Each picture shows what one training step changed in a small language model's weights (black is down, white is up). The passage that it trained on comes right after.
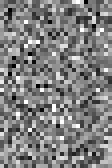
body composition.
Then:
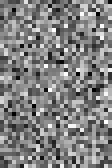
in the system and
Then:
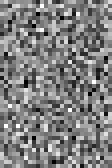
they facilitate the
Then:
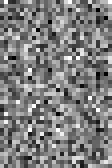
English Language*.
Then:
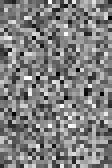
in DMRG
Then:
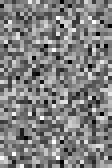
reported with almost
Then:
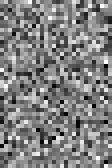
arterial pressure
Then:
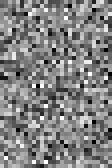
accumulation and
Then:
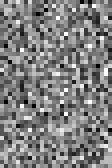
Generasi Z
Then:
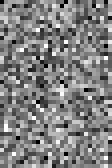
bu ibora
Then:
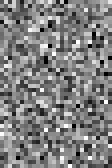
like Ableton
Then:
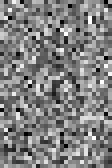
to find the time
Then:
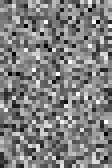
of minors in
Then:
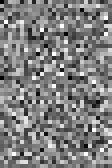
the moduli space
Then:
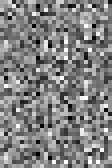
single EEM =
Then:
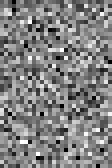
which reads
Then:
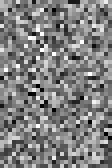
emotions of
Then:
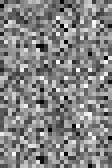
saddled with
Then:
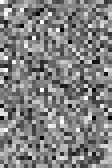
Hence the final result
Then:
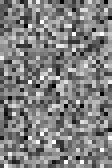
the interaction with the
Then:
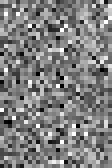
that the ratio of
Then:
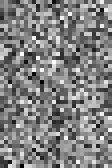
processes in the
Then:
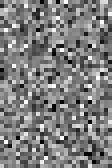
2018. The population
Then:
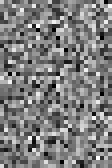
and the number of
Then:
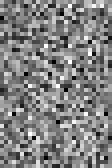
considered to exist when
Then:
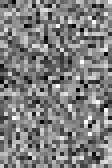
ion velocities
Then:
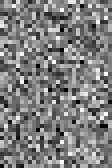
that deviate from
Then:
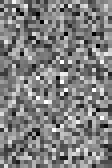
of Halal
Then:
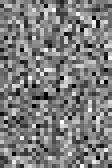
purified by column
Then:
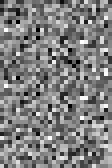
single collective mode
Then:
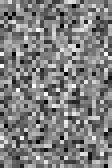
is utilized to
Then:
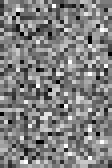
(notation from
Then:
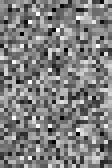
the critical exponent
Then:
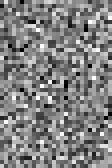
F. De
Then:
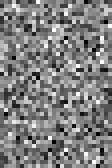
of peaks at energy
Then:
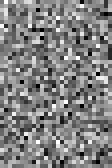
the United
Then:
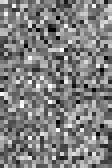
for which the corresponding
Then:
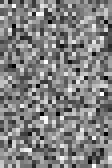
guidelines are
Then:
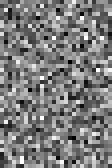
for residential
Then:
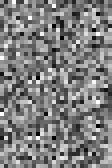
a width of
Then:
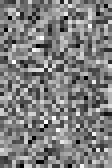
trend toward urbanization
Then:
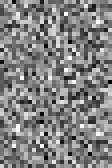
example shows the results
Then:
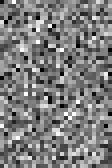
of CAM state
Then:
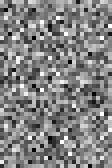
\ee hence the
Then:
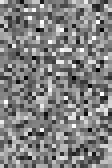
TeV gamma
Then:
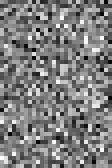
particle dispersion with a
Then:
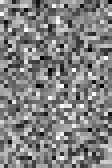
T) C
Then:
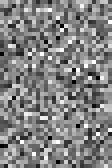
results if we were
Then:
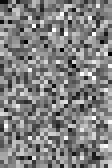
the synthetic
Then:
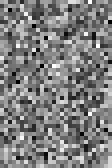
maio de
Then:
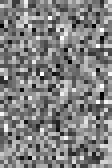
the second stage;
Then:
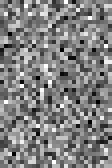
intersections of
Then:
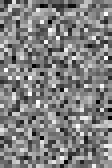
Such solutions converge
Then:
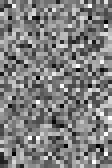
dependence of the
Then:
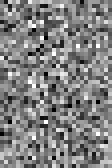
the parasite
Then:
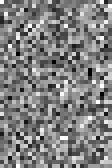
either the second time
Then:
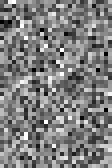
éxito de
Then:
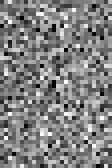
the laser is
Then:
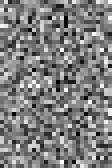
and obscure
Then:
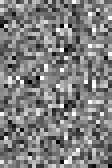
as a function of
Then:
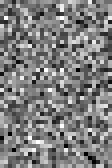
other deformation of
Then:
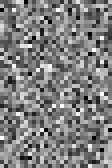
qilish va yangi
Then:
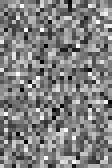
most popular
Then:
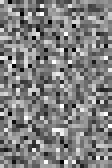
and Information
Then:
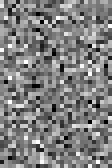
h. sie
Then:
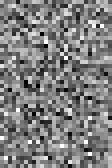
placed at the
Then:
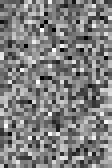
the data. The
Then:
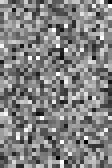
with the Department of
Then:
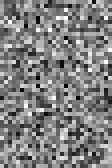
m}$ and
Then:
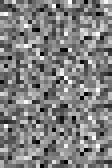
the best-fit
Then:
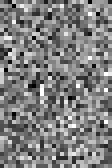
in dwarf
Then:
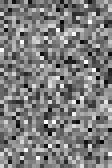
an important effect on
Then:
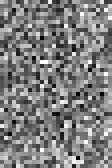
being the stable
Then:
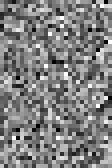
temperature, and
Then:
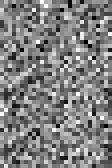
of Building
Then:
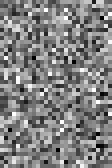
rate and terminal
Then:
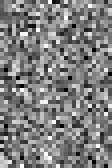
practices within agile
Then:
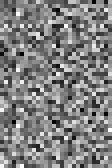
by means of the
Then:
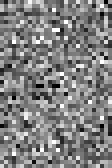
coupling, which is
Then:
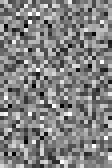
determination of
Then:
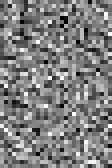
and Remote
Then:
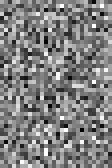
inspiral of
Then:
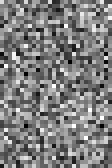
is the same definition
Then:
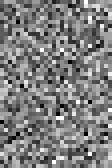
do not show
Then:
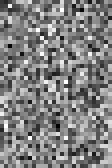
the building process resulting
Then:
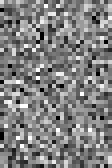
Again, it
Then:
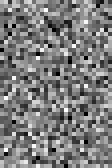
photometric redshift
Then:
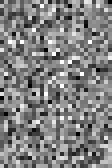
story telling
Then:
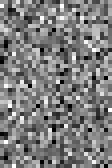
data are multiplied
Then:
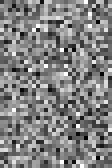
development and publication
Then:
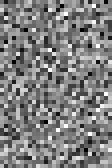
negligible on
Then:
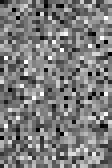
that small molecular size
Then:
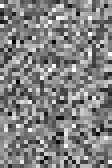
solutions can be
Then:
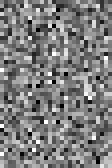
total excess internal
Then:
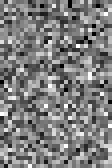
In some recent studies
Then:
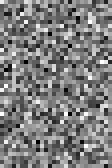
external influences.
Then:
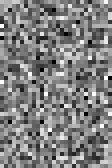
respecto de
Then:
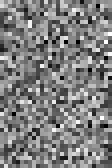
of metalic
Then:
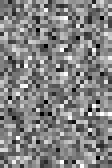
Studies and Research*,
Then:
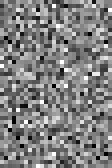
stools from
